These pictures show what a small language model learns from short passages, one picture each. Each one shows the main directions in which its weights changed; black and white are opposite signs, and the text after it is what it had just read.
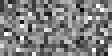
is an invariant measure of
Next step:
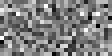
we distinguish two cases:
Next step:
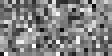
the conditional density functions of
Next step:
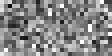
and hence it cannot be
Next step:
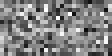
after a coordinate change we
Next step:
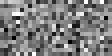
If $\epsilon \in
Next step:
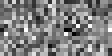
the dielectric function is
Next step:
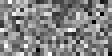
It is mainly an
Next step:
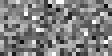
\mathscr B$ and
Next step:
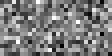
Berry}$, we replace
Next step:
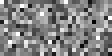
tori degenerate to a
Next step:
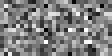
particular, ${\cal
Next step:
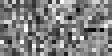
the radical of
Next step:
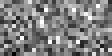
make a choice and I
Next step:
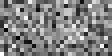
result of the flow is
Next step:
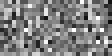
the `size' of
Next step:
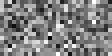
and the linear force law
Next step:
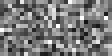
a number of applications and
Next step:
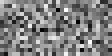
would follow from the prime
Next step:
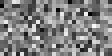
more metal-rich
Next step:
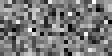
$F$ and
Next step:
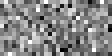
contribution to the systematic
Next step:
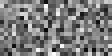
up to a factor of
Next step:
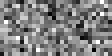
minutes of an
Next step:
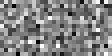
\otimes _{\modZ
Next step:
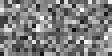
model (without rank
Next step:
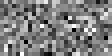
illustrated in Fig.
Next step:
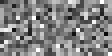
averaging, where
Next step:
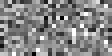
$\infty$ sufficiently
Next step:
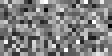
important steps in realizing
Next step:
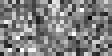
the solutions given by
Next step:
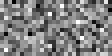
Luigi and
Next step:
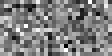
that a finite set
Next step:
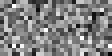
leading to small magnetic
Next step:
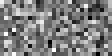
Shurui and
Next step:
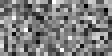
using the resummed
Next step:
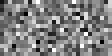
impure spinor is
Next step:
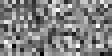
the crust.
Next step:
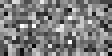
probability associated with these scenarios
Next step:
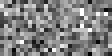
of the rescaled
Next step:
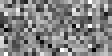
of the main theorem and
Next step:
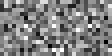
very low ($\lsim
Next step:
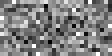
on-shell and thus
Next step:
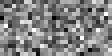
different widths and
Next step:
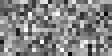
in a way compatible with
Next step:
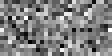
concentration in the range of
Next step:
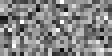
system{(red curve)}
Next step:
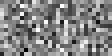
such a way that
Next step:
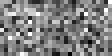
Research (C)
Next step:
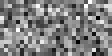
be prolonged to
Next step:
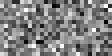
negligible $\nu_\mu
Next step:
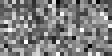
the more general problem of
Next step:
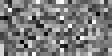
surprising, but
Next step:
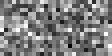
on liquid heavy water together
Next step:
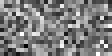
are infinitely many
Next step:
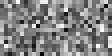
initial guess which is
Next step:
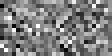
rate manifests
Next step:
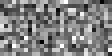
of a research unit,
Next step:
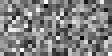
goal is to make some
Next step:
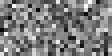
distance as a function of
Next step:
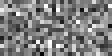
we rewrite the system
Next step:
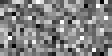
TPE contributions, we
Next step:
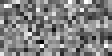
first betti number
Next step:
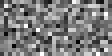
which need not be
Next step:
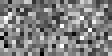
quadrature method.
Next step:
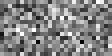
a trend for stars in
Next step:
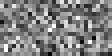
at each step.
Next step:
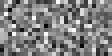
orbit, which is a
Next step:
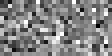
then it must be the
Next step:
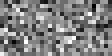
analysis of schemes.
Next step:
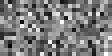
is in most cases a
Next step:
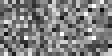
the indefinite Hamiltonian
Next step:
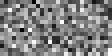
MRs, significantly
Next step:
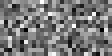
relative to the value predicted
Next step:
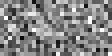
Aubry's result
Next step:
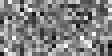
price dynamics that are
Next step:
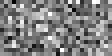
Damit ist nach
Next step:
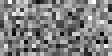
It can be thought
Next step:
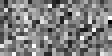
MCMC algorithm, in which
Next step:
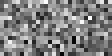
distribution for the case with
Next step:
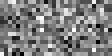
completes the proof.
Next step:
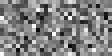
coupling constants are listed in
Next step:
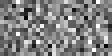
not chosen there for
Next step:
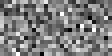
of this detector yields full
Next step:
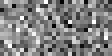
to the next order term
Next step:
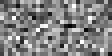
IoU of
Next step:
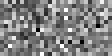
the experimental considerations do
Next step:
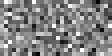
Fermi-polarons form
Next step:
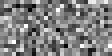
that a packet loss
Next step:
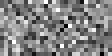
for $\theta^{\rm
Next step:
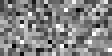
is supported in part by
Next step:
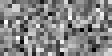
relative bias of the
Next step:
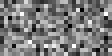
effects and leads to a
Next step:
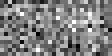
results on polarization and the
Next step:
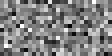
x, \theta)
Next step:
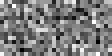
teams often have distinct
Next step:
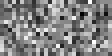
the neighborhood of a point
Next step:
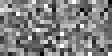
we assume (for
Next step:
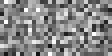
\vskip 20pt
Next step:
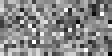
should have been found was
